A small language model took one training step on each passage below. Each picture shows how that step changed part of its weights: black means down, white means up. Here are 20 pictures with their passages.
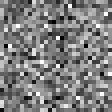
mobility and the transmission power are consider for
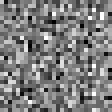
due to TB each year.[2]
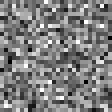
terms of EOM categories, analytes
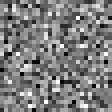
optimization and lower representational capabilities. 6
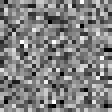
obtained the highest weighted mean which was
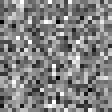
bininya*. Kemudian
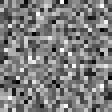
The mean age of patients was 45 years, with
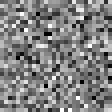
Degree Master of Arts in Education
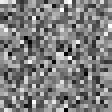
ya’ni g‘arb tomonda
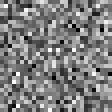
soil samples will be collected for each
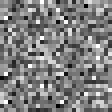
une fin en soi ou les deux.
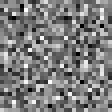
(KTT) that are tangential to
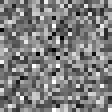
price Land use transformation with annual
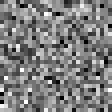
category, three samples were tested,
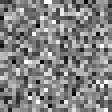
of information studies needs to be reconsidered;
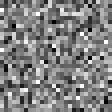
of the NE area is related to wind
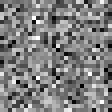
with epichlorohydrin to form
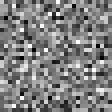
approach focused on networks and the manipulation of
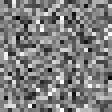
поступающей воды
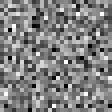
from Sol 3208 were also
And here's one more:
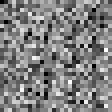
é como criar uma placa de
